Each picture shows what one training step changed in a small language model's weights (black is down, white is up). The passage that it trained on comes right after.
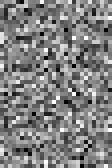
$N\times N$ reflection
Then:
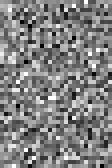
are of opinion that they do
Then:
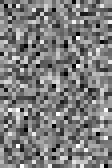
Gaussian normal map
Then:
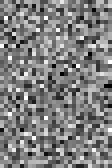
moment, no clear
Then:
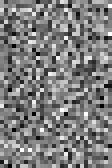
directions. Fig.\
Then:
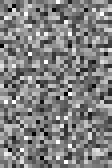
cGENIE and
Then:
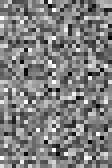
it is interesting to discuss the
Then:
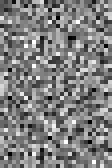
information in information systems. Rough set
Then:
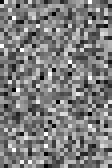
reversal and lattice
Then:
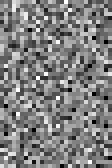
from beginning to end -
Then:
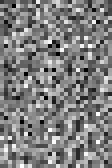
one obtained from Lattice
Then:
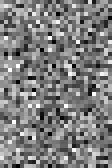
communities' benefit.
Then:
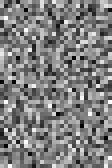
University of Missouri,
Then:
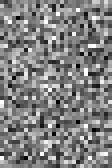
it has been decided to
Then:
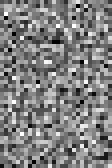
pressure perturbation $\delta
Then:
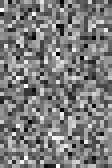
television, and following by
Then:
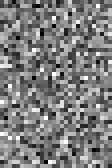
Slip rates on individual
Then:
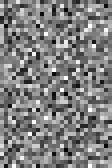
high beam current. For the
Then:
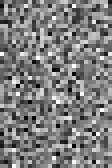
Webpage, which relates
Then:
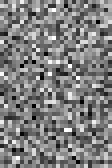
to a specific domain or
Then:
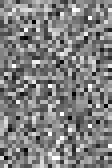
patches from Earth
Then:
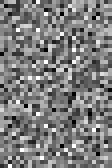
strengths of both methods have
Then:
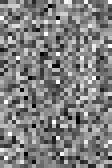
& B_i x \leq
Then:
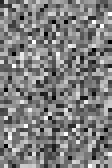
be acknowledged.
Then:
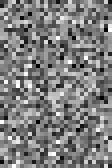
U\Sigma V^T.
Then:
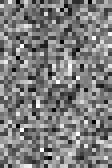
groups: Hard-IT
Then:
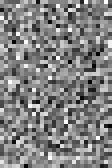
seasonal (monsoon
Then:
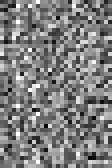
predicted in lattice
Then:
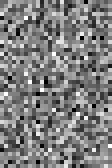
group I\Vn\
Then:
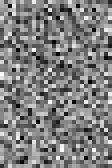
The ability to switch
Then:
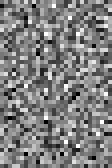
and other road structures at the
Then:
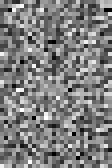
standard visualisation software
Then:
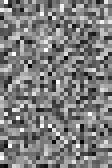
the anticipated string
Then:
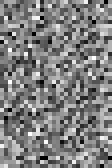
day life, data increase
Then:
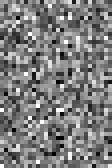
quantity obeys the same
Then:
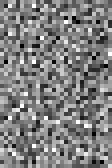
is the Boltzmann
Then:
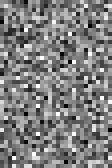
or, equivalently, by
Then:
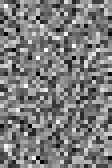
Available at:
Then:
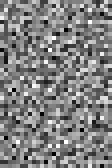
a new thing is shown
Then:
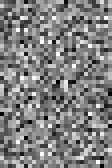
need to prove that $\forall
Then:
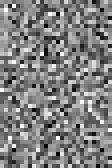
of organic breeders
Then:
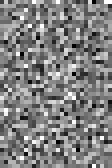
The boundary for this region is found
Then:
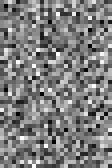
dans la jauge
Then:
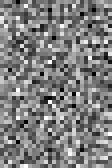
fields are circularly
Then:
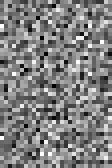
a larger wing opening
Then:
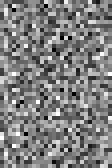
and wickedness where they have
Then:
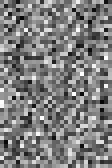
numerous unit cells,
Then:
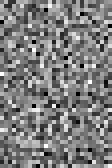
and ideas as your
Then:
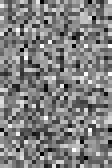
with the hyperparameters of
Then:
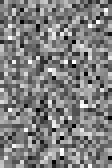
and spray-dried
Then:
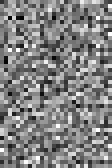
a spectrum of female
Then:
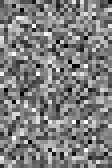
\gamma $ for which there is a
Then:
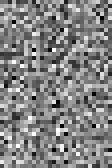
of economic
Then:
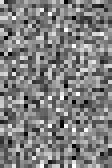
and the related theoretical and
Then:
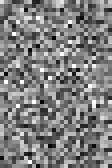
the geocentric
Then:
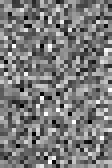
Framework and Analysis
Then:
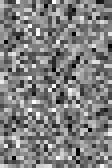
control. In this paper, we present
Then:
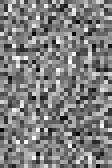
for faint galaxy
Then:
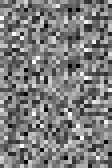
of the results significantly differs when
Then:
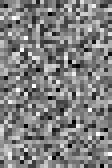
is the effect of diffusion on
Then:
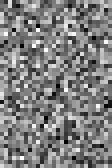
to process the data. However, the
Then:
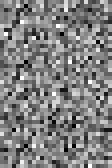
efficiently eliminating
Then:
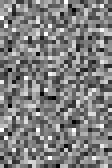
tension force model is
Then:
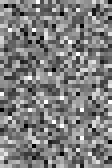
frequency integrations on the right
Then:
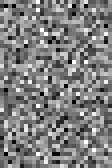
equations. The tunnel
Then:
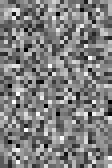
condensate boundary. We
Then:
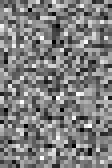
a violation of the
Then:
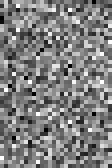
or wrong'') and
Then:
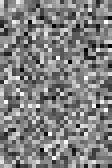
schedules depend on the
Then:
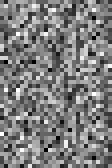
respond to induction
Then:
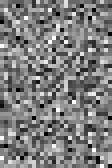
as it involves various corporate
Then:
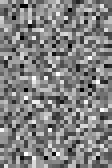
physiological effect, alone
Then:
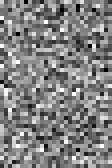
theories exhibit an
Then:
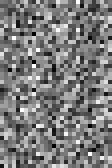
practical experiences.
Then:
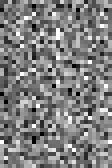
information}. \newblock {\em
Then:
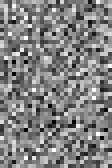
is designed to minimize and
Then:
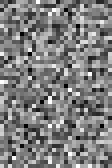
temperature and the relative phase of the
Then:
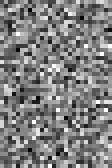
fraction of the current generated
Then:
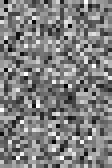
group. The extrema of the
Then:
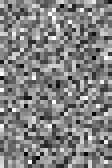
to define the shear
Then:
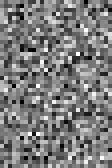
multiple periods. However,
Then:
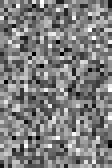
A Transcultural
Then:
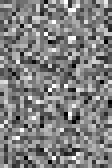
paper, there is no limit to the
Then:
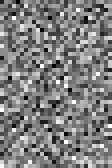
with the use of FDOs
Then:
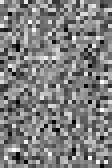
information has been collected through a
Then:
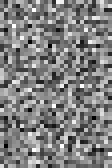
the known requirement that an
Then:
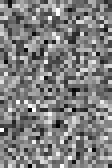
144 traction and dimensionality
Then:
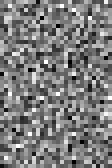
the repair mechanisms
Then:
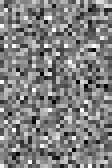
boundary conditions are assigned,
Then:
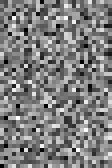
unknown, withholding
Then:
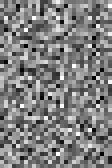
A, Verma A,
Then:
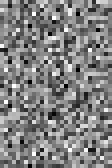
on detailed effects of TC on
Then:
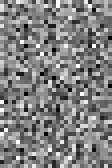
77 \bibitem[Cooke
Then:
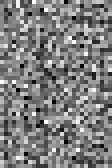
and the first integral can be
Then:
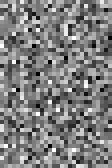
extent to which the format and
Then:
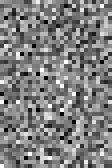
Table 3 presents the
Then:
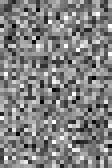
are non-localized,
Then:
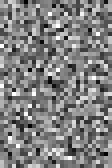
quantum computing strategy. Of
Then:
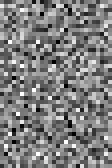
of the system. The extraction
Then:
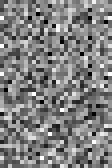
all drafts of the
